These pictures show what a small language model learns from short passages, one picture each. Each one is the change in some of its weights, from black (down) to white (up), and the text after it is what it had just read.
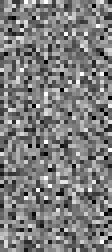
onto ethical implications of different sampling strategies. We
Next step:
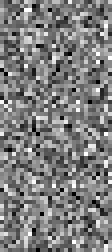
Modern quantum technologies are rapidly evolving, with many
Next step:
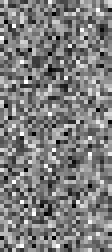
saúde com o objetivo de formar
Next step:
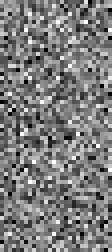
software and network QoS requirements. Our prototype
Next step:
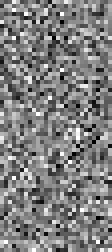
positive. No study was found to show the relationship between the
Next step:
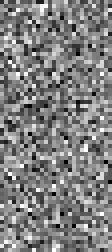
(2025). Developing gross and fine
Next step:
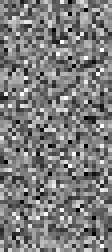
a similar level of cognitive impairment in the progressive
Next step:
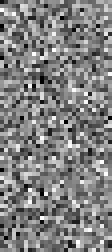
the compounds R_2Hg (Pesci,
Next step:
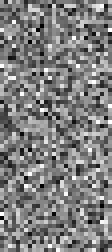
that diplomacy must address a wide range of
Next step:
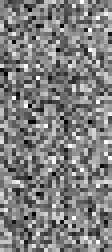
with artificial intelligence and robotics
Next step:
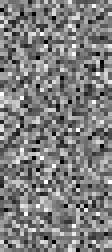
data is what we often have in surveys where we
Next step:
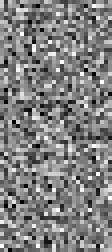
defined by \eqref{eqdef:otimes}.
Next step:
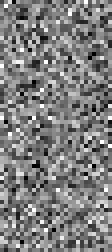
Ensemble-Bandbreite der
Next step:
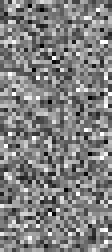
The tissue was sent for histopathologic
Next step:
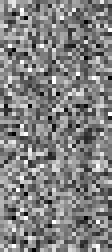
dat het standpunt van Z, die ook
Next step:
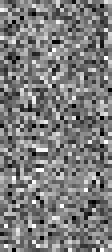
наука, машинное обучение и
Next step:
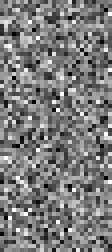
problems could arise to connect the different
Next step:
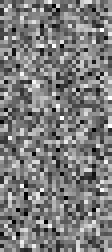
receive alarms regarding the occurrence of certain
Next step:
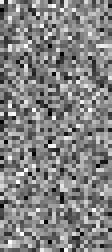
layer separated, and the aqueous layer was once
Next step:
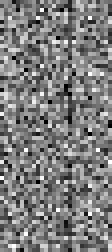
de disputa nas instâncias e instituições
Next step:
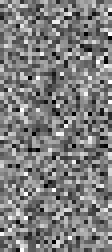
e) Dalla posizione del sole non
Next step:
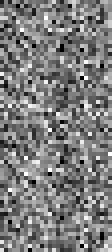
must listen to the recommendations of experts. If
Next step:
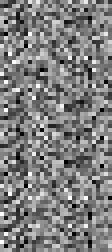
Journal Name | Journal Number | Journal Name |
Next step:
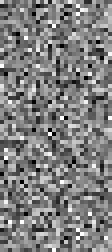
for each molecule type. Molecules with
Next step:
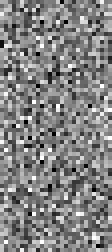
the shortest path length from one city to another is
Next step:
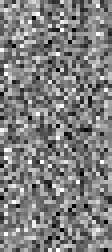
BYL Nair Ch Hospital
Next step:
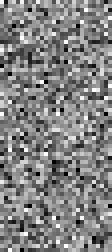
it is possible to reduce pollution load by as much
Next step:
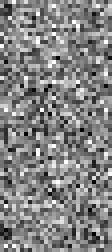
LCOE Fixed O&M (\$
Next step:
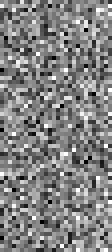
a typical experiment consists of three main components: 1)
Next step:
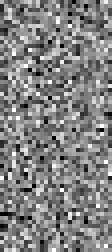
(Kadapa (2021), Kadapa and
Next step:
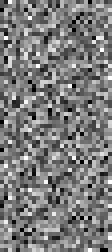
\section{Introduction} In clusters, galaxies can lose
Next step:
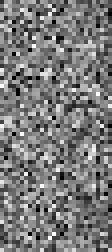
ensejavam um sistema
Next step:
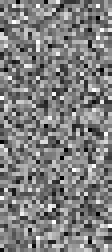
functions also represent the most common use cases of AI in
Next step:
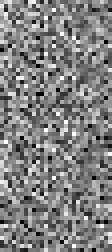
foi reproduzida na língua
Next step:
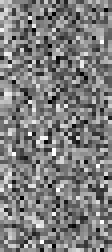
the capacity to : - Induce platelet
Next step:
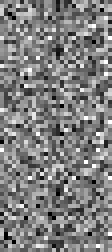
The analysis was carried out in the collection of 131 individuals
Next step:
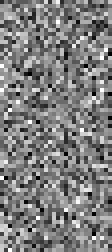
vor spezifischen inhaltlichen,
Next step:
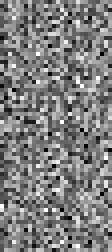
va boshqa faoliyatni cheklash,
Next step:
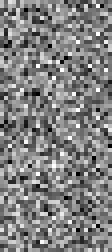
\LTLm,\ \varphi \equiv
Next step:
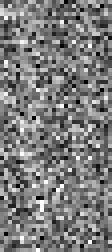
– uning statusi, huquqiy maqomini
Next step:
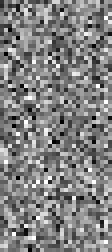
had consequences of its own. At the time of
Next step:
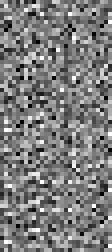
maior capacidade de deformação do material,
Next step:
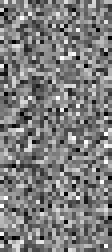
международных и внутренних
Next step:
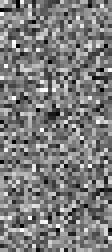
the true correlations whilst simultaneously limiting
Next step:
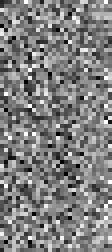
and lower limit $a$. Although many authors have investigated fractional
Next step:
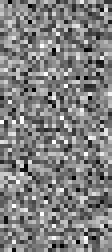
yaitu berupa kutipan dari novel
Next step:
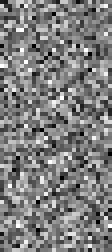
Intake: An Assessment Among a Sample
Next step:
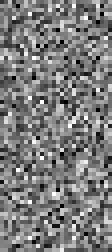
SNRs, asymptotic OP expression might potentially
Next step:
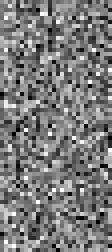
l’architecture aragonaise des Temps
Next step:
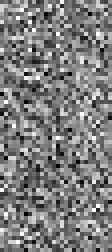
infill and frames with infill. 2.
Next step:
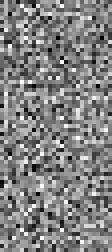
into account varying molecule sizes and the fluidity of
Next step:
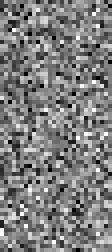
substantive justice. For the first time in
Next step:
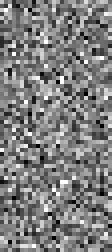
a compressed 16-bit data format unified
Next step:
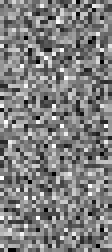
by (23): \begin{equation}
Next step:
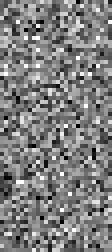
CFT action. $S [\phi^j]$ is
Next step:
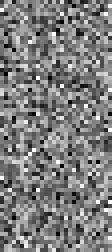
with simplified X-Higgs content and couplings relative to
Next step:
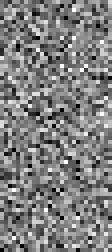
$2$-current, and the third equality follows
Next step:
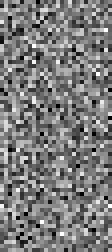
виноска. 4. Обсяг
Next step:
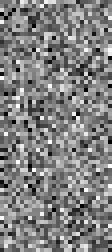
of $L$, the higher the hopping matrix
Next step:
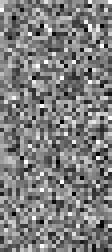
Much like our sub-optimal
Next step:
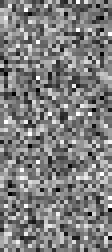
with stress tensor $t(x) =
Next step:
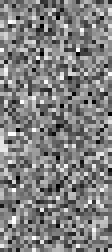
16 Illicit sex makes me feel tired during
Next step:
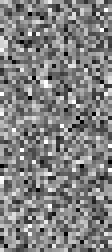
of the technical framework within which the Extended
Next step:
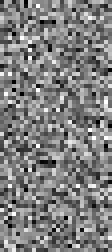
and if QCD is the theory of hadrons it
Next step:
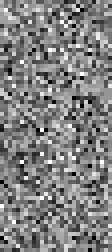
line the histogram also shows additional events that are spread
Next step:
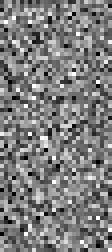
the average decay width, $\langle \Gamma_{\eta}
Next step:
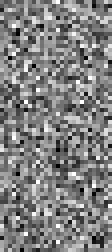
systems with robotic forgeries to reduce their
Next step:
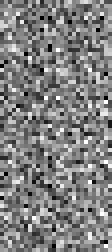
citrella*) and 2,691 associated
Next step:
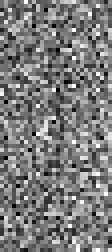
theory of gravity interacting with $QCD$ fields is
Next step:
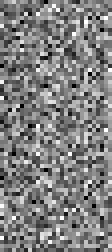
two monotonically increasing CVs.
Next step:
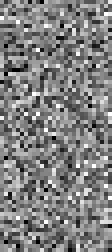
numerically determined PGS and first PES is shown
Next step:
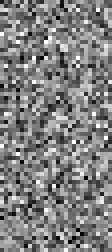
visible in this figure once again highlights the group
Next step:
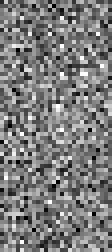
firibgarlik turli shakllarda
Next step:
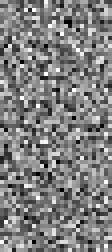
switching approach. When predefined criteria are
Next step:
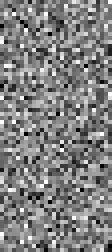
Gender equality The gender equality⁸ aspect within
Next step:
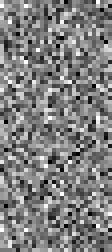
consider a change in the lattice of the form
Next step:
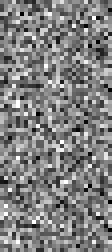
a more recent orthophoto and DEM to
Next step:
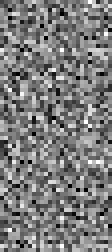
diversifikatsiyalangan tarkibni
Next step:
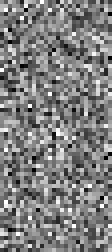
German Empire on the world stage. The economic
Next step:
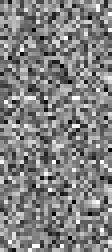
mechanism in which nucleotides are removed by
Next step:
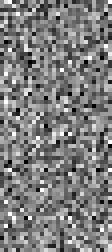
as a result of their anti-inflammatory properties
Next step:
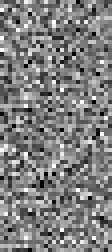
particles following an assembly method proposed in
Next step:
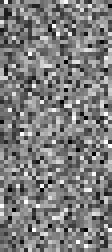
ҳам вужудга келган.
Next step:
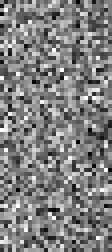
Tim Crane (ed. *The Contents of
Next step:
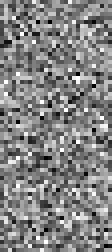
half the cell size and DM particles eight times
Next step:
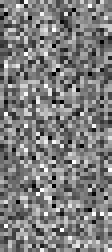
respiratory signal using two different approaches for real-time
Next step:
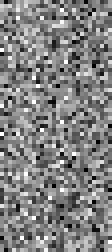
Abu Zayd, the question of ownership of
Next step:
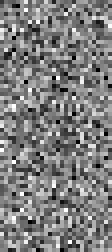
for their dissolution time, drug release, and
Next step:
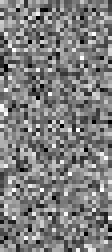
.02 Postural dizziness 1 5
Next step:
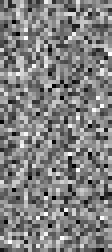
for original Hamiltonian system and its normal form of degree four.
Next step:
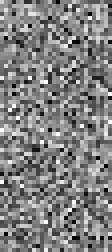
the two gears. First one is kept
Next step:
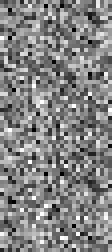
escape out the outer end of the jet.
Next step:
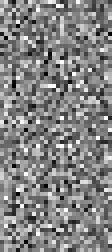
та відповідальності у сфері
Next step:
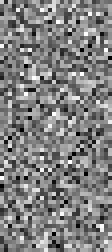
paths can cause the effective coupling of a localized state
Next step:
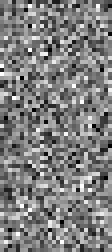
the cut remains very close to the classical one and fluctuations on
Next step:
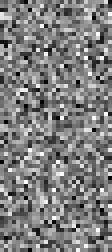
are suppressed by $r^2$ relative to
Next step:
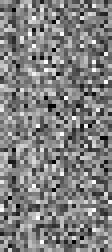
Foziljonov Ibrokhimjon
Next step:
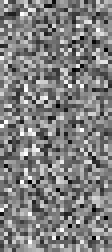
strong policy suggestions, the researchers used the group unit
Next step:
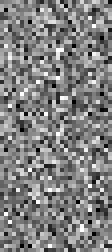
ahamiyati haqida fikrlar bayon
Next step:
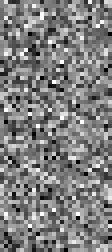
written as $$I_{leak} =
